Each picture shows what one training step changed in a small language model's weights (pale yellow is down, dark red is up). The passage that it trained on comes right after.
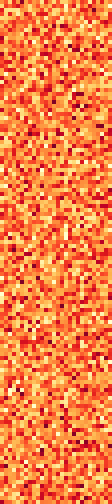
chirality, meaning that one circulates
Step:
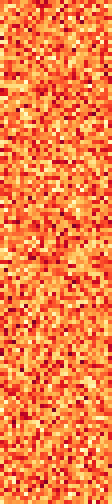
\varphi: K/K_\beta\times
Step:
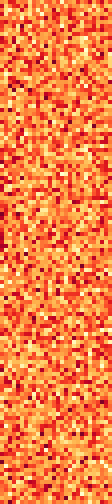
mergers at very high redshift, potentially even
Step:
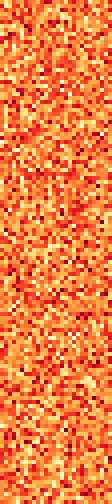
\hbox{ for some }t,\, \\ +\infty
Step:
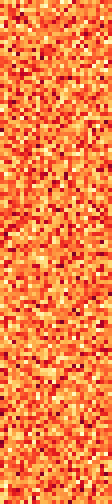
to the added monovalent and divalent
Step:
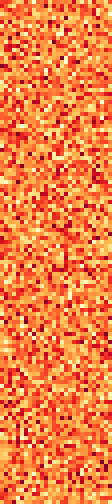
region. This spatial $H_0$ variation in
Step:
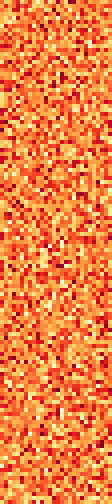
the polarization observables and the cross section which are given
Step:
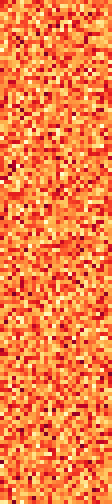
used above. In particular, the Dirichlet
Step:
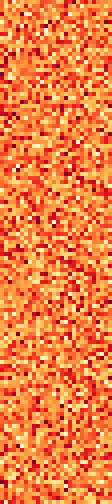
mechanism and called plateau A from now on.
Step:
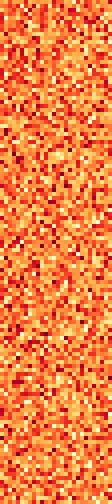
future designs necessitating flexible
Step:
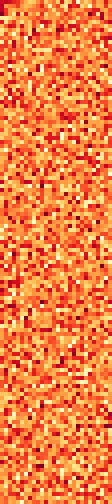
for a specific use case and sensitive to test
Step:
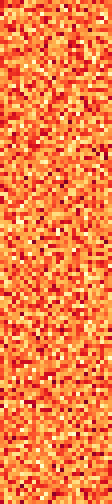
in \cite{FHL} that these irreducible
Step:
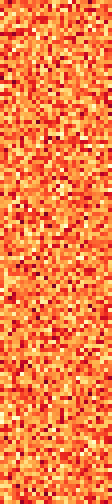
from Lemma 2.1. So (a)
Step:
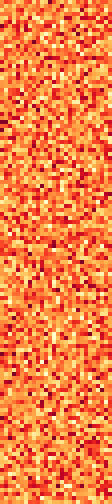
the kinetic Boltzmann equation with those of the
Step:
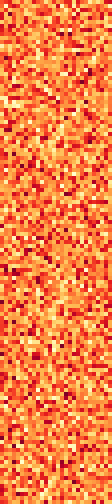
L^2(\Om))$, this being the sense
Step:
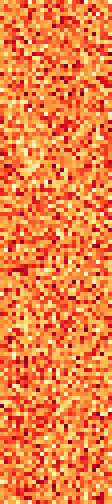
solution $(\rho(t),\phi(t))$ with
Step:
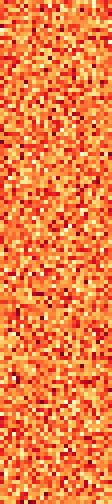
be two $k$-uniform hypergraphs. Let
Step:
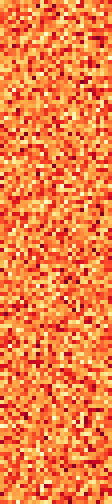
passes through disordered or ordered substrates under
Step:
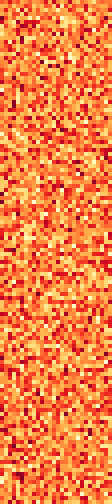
\end{equation}% and gives the potential
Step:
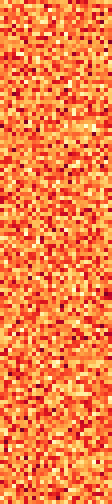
We assume that the stellar background is on average isotropic and
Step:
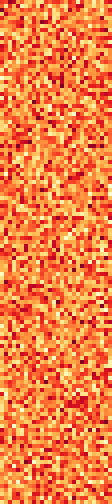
3 products and 6 periods. By specifying three
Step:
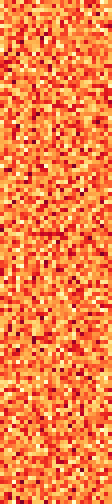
not Eulerian as the degree of the atleast
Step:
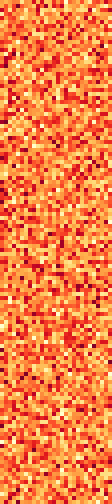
point out some of the conceptual and methodological challenges
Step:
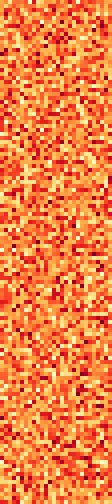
\right) $,% \begin{equation*}
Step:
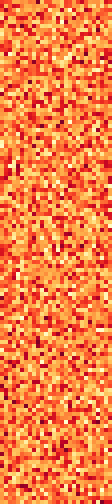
AMM constant. But how do these quantities relate
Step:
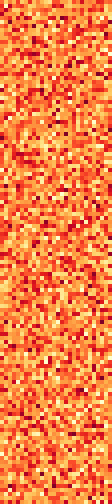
Agon and Ugo Moschella for
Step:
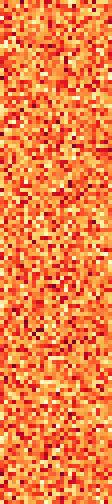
function having the stationary distribution of $\{X_n\}$.
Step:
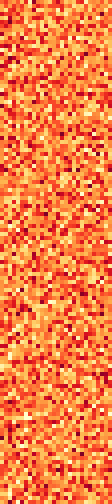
with the algorithm of this paper in many cases. These
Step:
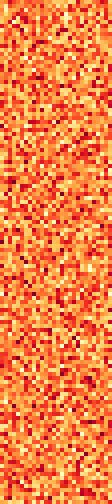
> \varepsilon_1$. Now we choose
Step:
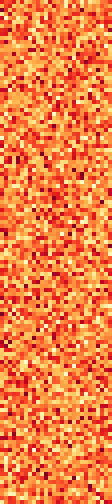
measured value and the Standard Model prediction of the
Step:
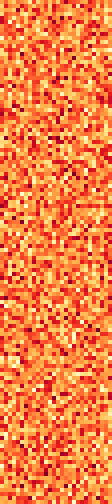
above, there exists a sequence $(q_k)$
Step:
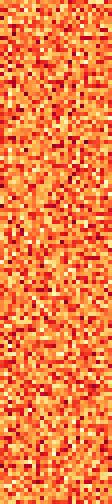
this term has been derived under the assumption of
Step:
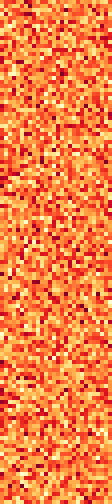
the scheme \eqref{will_sk} are
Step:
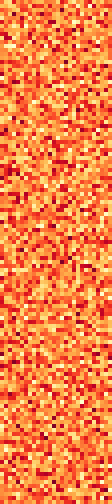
`the distinguishing between deep and shallow
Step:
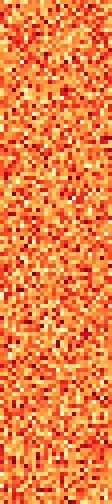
of assumptions~\eqref{ass:h}, the function
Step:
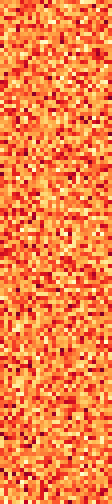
$\mathbb F_2$-algebras. If
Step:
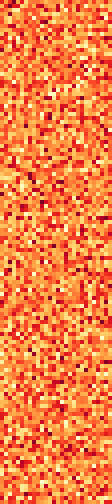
such that no matter how we color the elements of
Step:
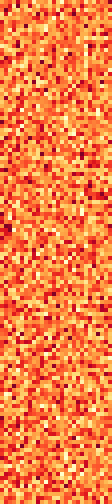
balls, which improve and simplify earlier estimates on
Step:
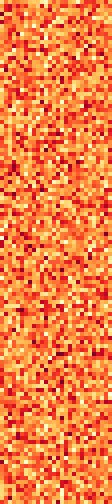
that \begin{align} \int_B
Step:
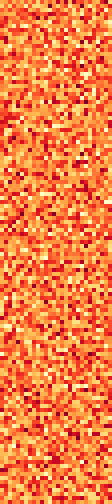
a blackbody distribution (by choosing the effective temperature and
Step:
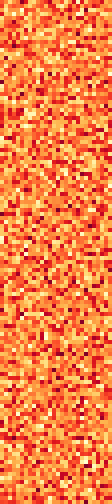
\cite{Gf}), the energy necessary for the
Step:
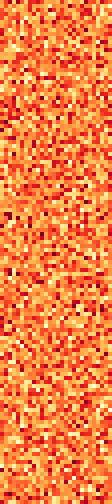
the far field interactions with the surrounding field
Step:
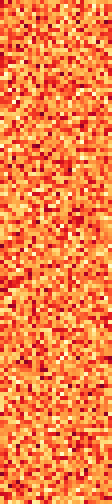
in a systematic way, we could identify the structural sources
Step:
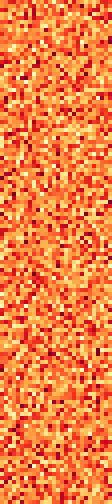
discarding labels that are not pointers.
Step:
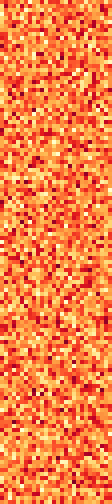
type 231 and the set of tilings of a
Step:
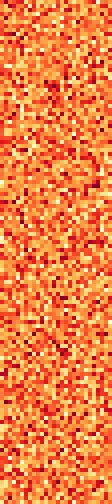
is equivalent to $na+nbi = p +
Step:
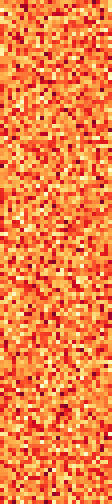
sets}\label{sec:Pseudo} For
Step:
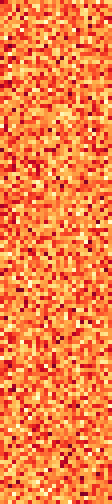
is small, we can keep only the first order
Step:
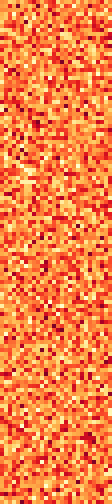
\eqref{Uk} with respect to
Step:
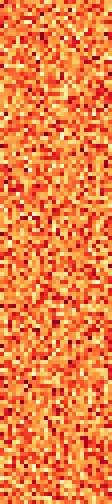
(a) Scheme of the Ga droplet
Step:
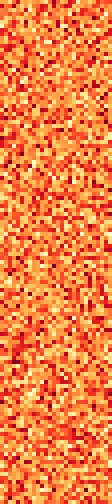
{\it as a numerical recipe} the effect
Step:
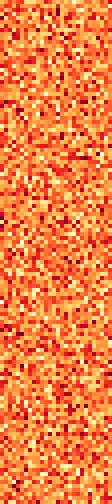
variances on initial states is very small -- less than
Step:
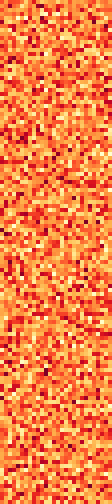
that allows for overshooting. This is
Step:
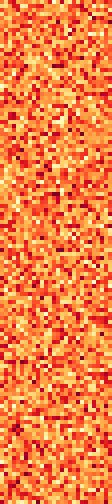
research. The results discussed in this paper are specific to
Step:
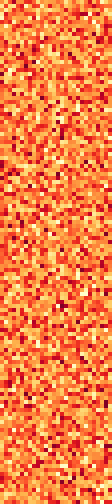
that the total energy \eqref{energy} satisfies the
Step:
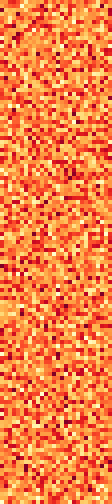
$q - 1$ is of the order of
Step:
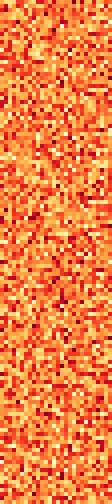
0.01$ gluons give the dominant contribution.
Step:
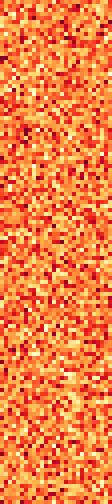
of indecomposable injective objects in $\cc
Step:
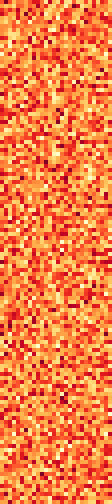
example (a) in the previous case.
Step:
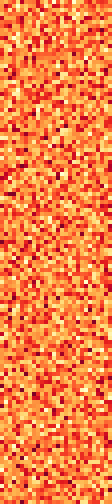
since the goal of this method is to assess the
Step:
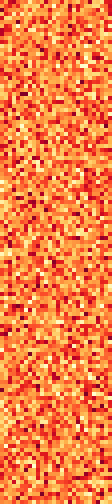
(RPA) of the thermodynamic potential
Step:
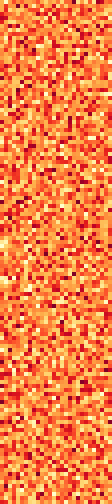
(equal); Methodology (equal);
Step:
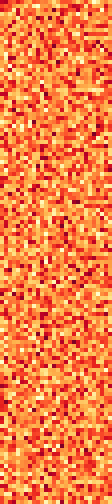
Todd Ell, who has shown that any such
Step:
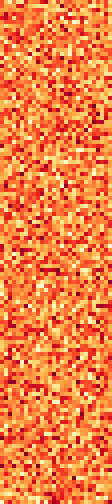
We then numerically evaluate the magnitude of these corrections for
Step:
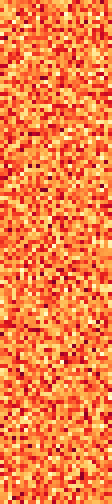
and~$B_i$. From the perspective of
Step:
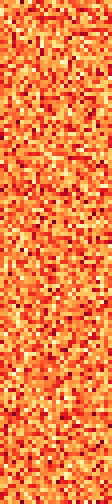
tori are strongly Morita equivalent if and only
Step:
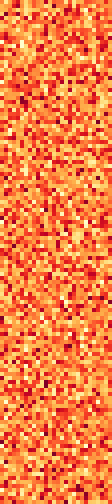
of $\mathbb{R}^{n}\setminus
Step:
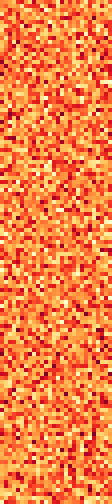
when the particle crosses the main shear layer at the
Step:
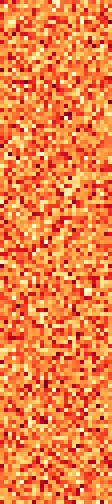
MF value $\bar{\sigma}$, while the vacuum expectation
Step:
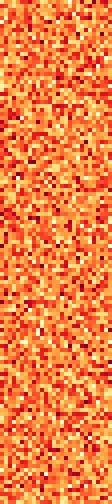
it induces one on the associated Bredon cohomology
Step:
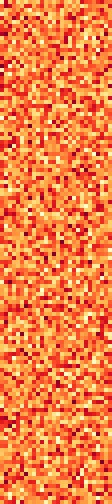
confused with modes of variation in accretion disc
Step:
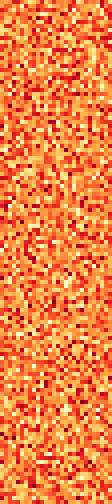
$M$. In order to prove this we consider the
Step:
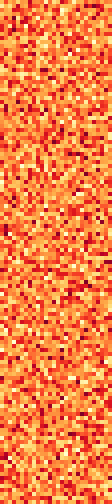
candidates on the basis of large J$-$W2 color
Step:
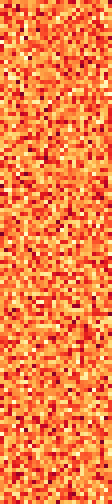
sizes of $N_H(u) \cap
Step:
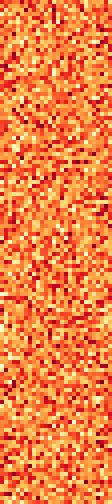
to minus twice Hamiltonian of the geodesic flow of
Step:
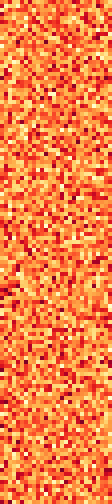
its usual topology and its one point compactification
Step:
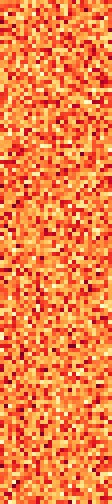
information about mixing properties of the geodesic flow is the starting
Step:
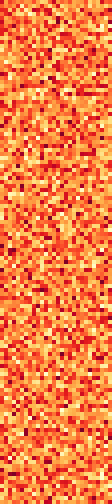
simultaneously use the final keys of part 1 and part
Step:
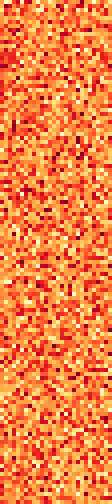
Ghosh, {\it Around the
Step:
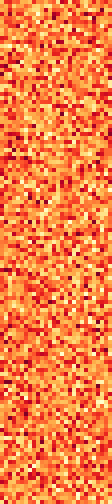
the parallel transport inside the local system $R^2
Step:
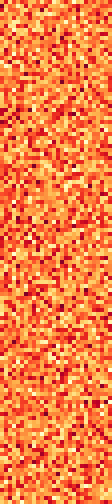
halve that number, as would it halve the
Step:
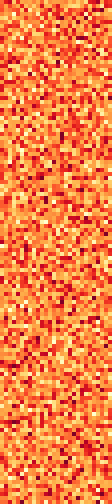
that the definition of local relative characters for the
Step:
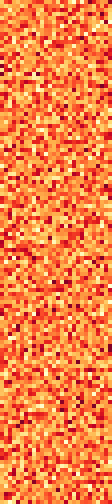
to start with in each case. Nevertheless, in
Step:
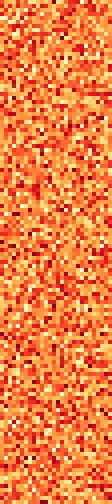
interior holes, and varies depending on the phenomena
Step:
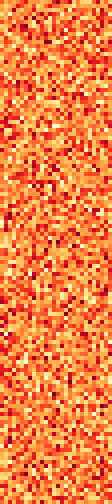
a homologically homogeneous ring to those of its
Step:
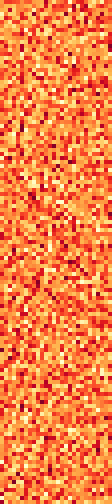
graph ${\bf w}$ are cyclic or they are cut
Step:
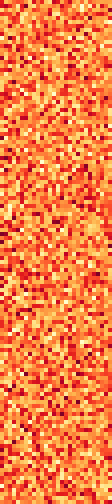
the second step of the algorithm. \textbf{Step
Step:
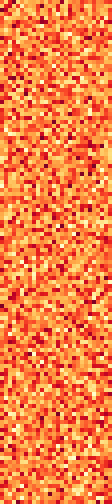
provided that the denominator is not zero, which
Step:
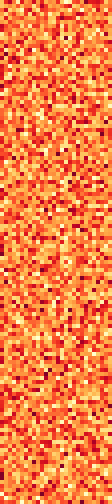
is a non-radiating source), and note that
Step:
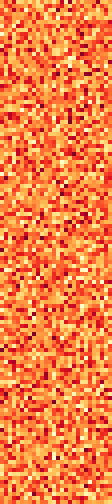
(standard, point-independent) skew-symmetric
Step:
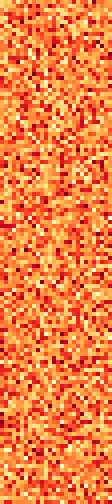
thank Todd Eisworth for corrections.
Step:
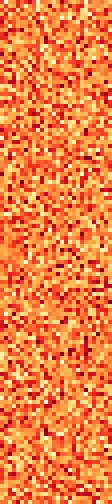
have numerically solved four coupled GP like equations, two for
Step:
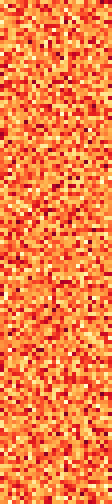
theoretical frequency shift, we evaluate the numerical integral
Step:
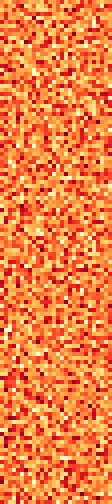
positive constant $C=C(\Omega,
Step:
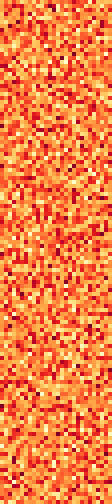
source to generate a complete set of quantum states for information
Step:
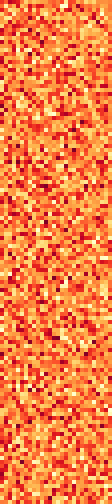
rate}. For each $y$, the local time
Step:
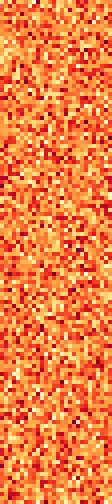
the Schr\"odinger equation is obtained when the
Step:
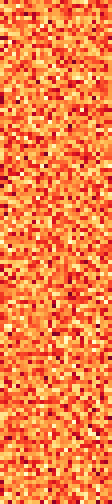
the source. The crossover and probe diameters
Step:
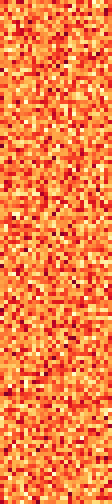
square \[ \begin{tikzcd}[column
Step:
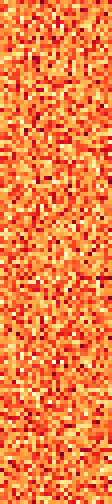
a_it^i$ can be considered as an
